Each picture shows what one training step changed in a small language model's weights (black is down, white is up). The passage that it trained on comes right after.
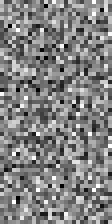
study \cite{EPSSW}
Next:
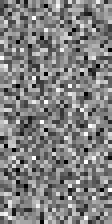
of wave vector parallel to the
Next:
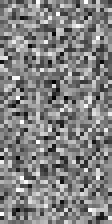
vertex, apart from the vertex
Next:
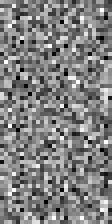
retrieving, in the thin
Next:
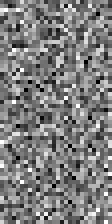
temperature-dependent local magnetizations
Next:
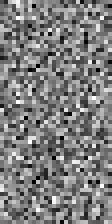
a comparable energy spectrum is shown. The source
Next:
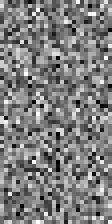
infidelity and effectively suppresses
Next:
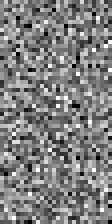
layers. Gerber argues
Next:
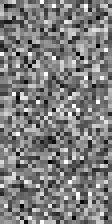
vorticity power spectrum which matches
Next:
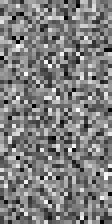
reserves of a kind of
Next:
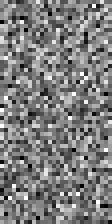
will start with a background of
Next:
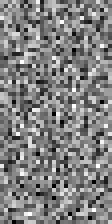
(\ref{3}) because solving
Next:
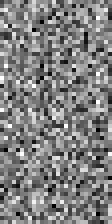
$N$} For higher $N$ the
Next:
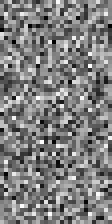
for $r \rightarrow +\infty$,
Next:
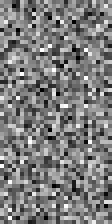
ID label. To better
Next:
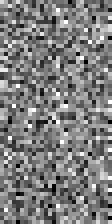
by adding two perpendicular
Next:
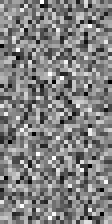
following, results are presented for the probability of
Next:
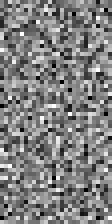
is a general function of this Lorentz
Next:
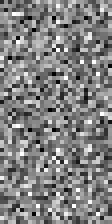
condition $T_{\rm new}\geq
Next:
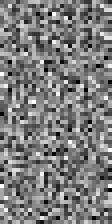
addressed by facts in
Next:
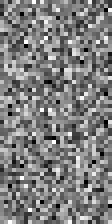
& Deaths of prominent
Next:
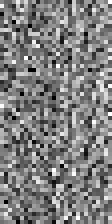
the test data. The strength
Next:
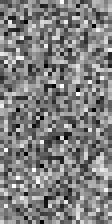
and sparse components as either
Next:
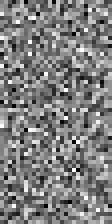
problem still remains because new
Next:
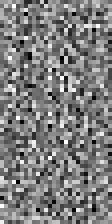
from the Brillouin zone
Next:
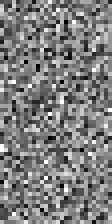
a change of host species
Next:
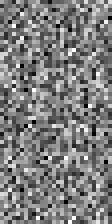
$P$ wave component a relativistic
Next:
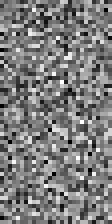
an astrophysical FDM
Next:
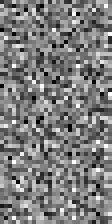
from source-accent speech to
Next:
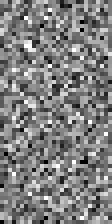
\end{gather} with \(
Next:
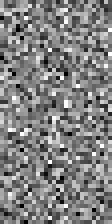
impurity configurations.
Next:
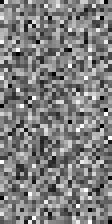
distributions of zeroes on the critical line
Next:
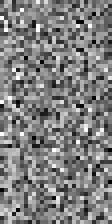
interaction with the neutral neutrino component
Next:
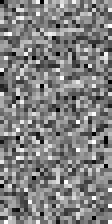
user scenarios, the number of
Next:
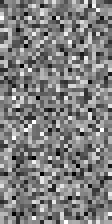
subsequent list of approximated
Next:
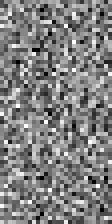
Wang is with the School of
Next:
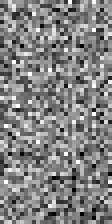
X-1. Given the
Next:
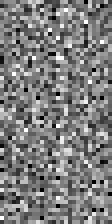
a concrete (sufficient)
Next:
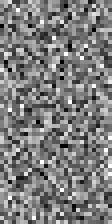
for any "normal" body
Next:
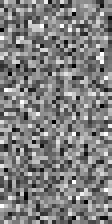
$\pcal$ such that it is stable
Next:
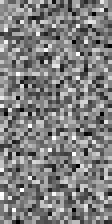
region in Fig. 2 are defined by
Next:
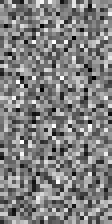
decay. This might point to an additional
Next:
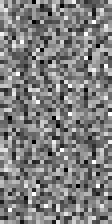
the EDs postulated in this
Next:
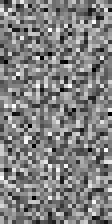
series to determine the position of
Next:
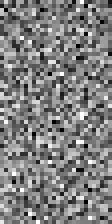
it is interesting to explore this
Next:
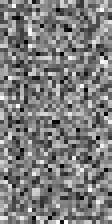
then add a small vertical component due
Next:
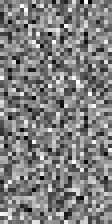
to study the problem. The paper is
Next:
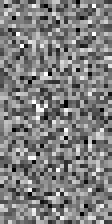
knowledge base and generate
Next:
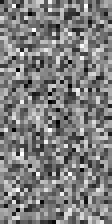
temperature dependence. In particular, the maximum
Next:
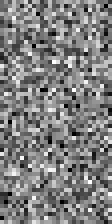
now a simple exercise to
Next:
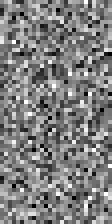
studies of the double Compton
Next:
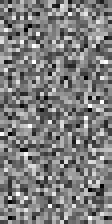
not be considered as statistically independent
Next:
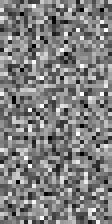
multi-fidelity (mf)
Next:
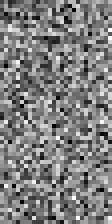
The consequences are poor performance for
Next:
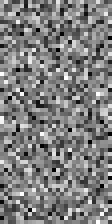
which gives the effect of dark matter on
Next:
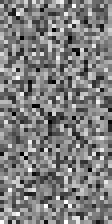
spin ($S$), typically of large energy
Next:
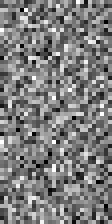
Let us emphasize that signs
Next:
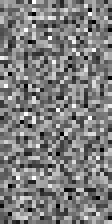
this paper. In the following, I will
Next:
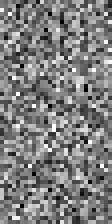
The graph shows that while surface modes
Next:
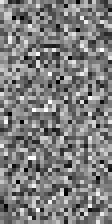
solid and give some numerical
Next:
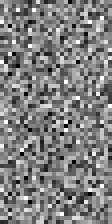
2D motion is considered), and its
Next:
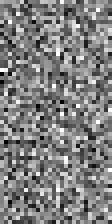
stored in the frozen set
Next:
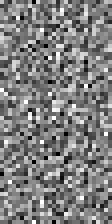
AI models in this study, including
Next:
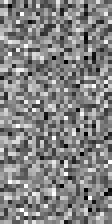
only by including all the contributions in
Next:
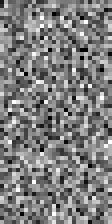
School of Natural and
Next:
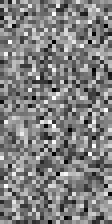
SMT-based attack} &
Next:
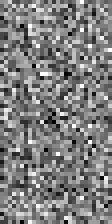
the fact that the Minkowski
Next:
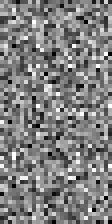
weak, ambiguous, or
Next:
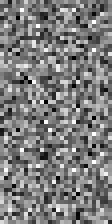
other conscious beings including
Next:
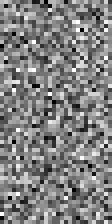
% If you have an
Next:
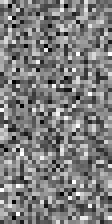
high while $\beta > 1$ leads
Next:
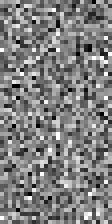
of the composite QSO spectrum
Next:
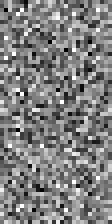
such that it is the lighter dark
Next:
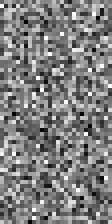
bounds keeping DM at the
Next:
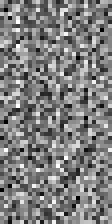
This method serves as a strong
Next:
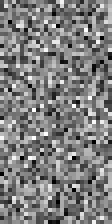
treatment, we observe a
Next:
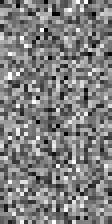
one values are allowed. The bound
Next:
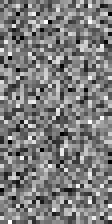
determine which internal component produced a
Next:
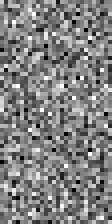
gas to the released gravitational
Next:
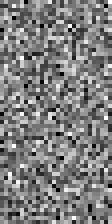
network. This will be clearer in
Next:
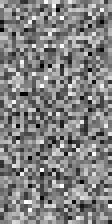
stands in a trade-off
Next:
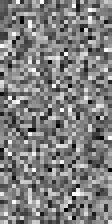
to the $1 \rightarrow 3$ transition
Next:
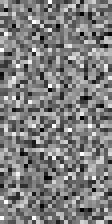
2D Moffat profile to
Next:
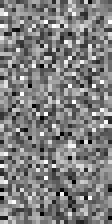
and by the UV, with a
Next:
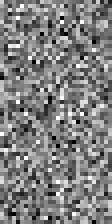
many extrasolar planets
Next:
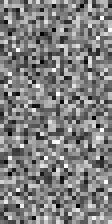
evolved strongly with time, as
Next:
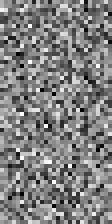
operator determines the ``helicity'' of
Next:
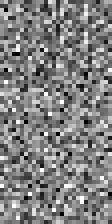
This is one of the basic methods in
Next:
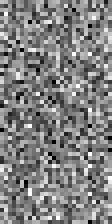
error can also be reduced by decreasing
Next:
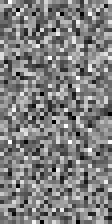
using {\em just one\/}
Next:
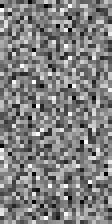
to inSPIRE, in a
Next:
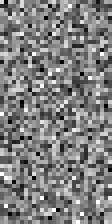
as follows: \begin{eqnarray*}
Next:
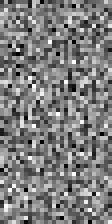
that for Hartwick \&
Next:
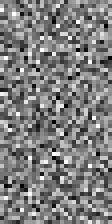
some configuration objects
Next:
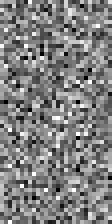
remove cosmic muon
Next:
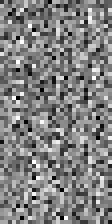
mass $m$ takes the form $H
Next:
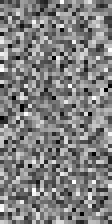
by $\varphi=\varphi_0$.
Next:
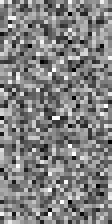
exponent $\alpha$ is in the
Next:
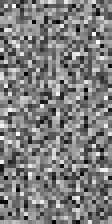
when its age was less than
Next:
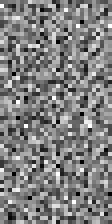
interpreted as an angular domain
